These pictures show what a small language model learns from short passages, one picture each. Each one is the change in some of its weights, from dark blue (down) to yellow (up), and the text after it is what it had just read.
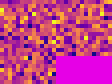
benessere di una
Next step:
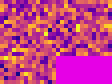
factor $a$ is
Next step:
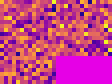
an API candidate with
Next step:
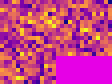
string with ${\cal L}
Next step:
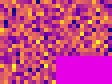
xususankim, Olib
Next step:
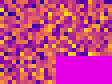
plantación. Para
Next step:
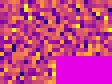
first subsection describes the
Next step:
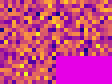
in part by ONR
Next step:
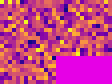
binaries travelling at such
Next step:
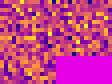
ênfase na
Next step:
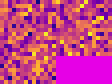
shows up as a peak on
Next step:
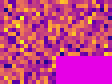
potencial da lona
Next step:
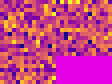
Lifshitz black
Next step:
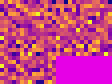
caracter de principiu se
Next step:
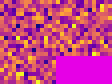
Por outro lado,
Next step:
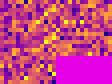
fitted by the energy difference
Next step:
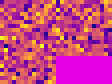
ramo de tecidos
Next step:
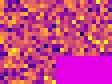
and the turbulent diffusion
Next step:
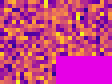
the band structure calculation is in
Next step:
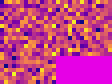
of the interactions of the
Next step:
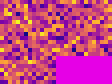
for our understanding of these
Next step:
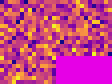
feature of interstellar
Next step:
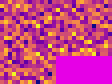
disso, o estudo
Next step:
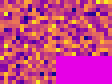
haber içerikleri
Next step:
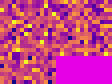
between CNS and
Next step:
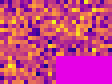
respectively. ## Section
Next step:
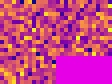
Duarte Mélo
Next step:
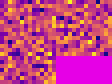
state. The result does of
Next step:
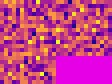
state $|1\rangle$
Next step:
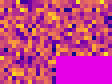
Sebaya sebagai
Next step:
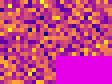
necessário um bom
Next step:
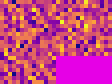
и приоритетные
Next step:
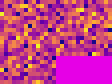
to answer an
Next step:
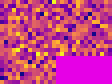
nuclear modification of parton
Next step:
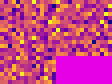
ва ажримлар
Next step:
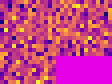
à liberdade que
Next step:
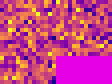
The Pb-Br plane
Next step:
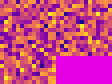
va mahalliy ishlab
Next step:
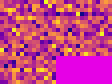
*Science and
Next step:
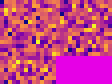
{\it a priori}
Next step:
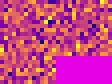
| | Average Heat
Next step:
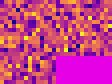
the city to be
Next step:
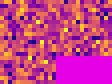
particles in the other plane.
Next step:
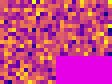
infratuzilmasi va
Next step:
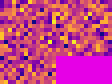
combination of sub key,
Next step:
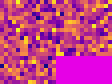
and user equipment
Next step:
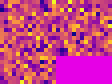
at all the lags
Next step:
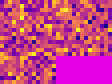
neutrino thermalization, ie
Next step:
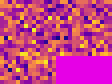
included in our models but
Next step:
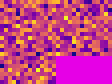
criação de novas
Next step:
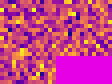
Сут- мум
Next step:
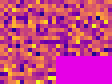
texnologiya”, 2012 –
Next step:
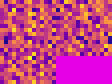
мощностью в
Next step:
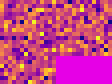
be different. For example,
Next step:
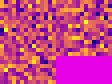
do not show a correlation between
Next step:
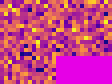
birikimini içine
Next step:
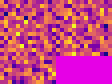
país, a partir de los
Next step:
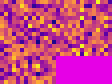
terms which are to lowest order
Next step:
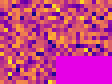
ishlash faqat
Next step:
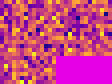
by different colors and transitions
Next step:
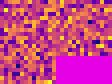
a quench from a
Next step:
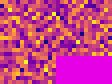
from parts of past models by
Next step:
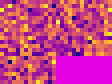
yüzde 40'ının
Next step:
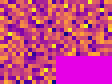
а по сравнению
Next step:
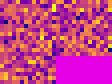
Additionally, since
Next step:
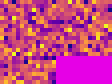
и климатических
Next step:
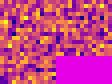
and then ends up far
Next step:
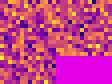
этим могут
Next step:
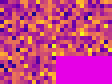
component of the total momenta
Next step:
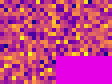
map, there is no clear
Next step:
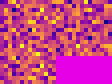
та соціальний
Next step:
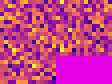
как цифры, так
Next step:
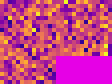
tushirilgani, uning
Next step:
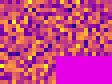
à notre objet de
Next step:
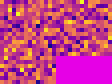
favorece a uma
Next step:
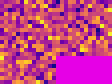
que as instituições
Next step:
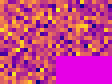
impacts of the newly
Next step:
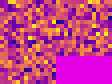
tienen un cierto
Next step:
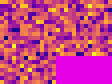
scenarios beyond the framework of the
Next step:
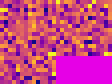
y exclusión definidos
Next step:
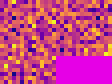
и требует
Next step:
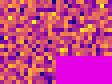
i po powstaniu
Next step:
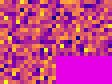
the temporal period of the
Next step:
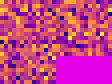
M$. This geometric
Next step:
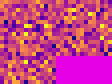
davri tarixi
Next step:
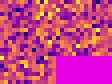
6 hybrids were found
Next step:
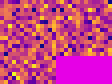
солиш билан
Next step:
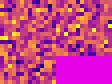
3D. In the
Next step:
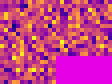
инжекционные и
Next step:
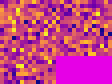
projective variety is also
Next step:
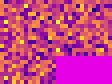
muhim va dolzarb
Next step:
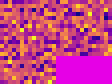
Schram. Phys.
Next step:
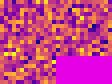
sp., que presentaron mayor
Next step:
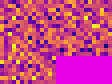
sentido, o objetivo do trabalho
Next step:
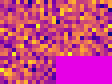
The one-loop result for
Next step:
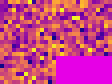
The authors declare that
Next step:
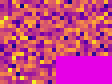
We plot the visibility amplitude
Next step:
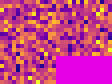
uchun olingan berilgan
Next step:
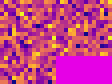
con la colaboración de
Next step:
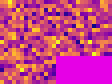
el gesto, la
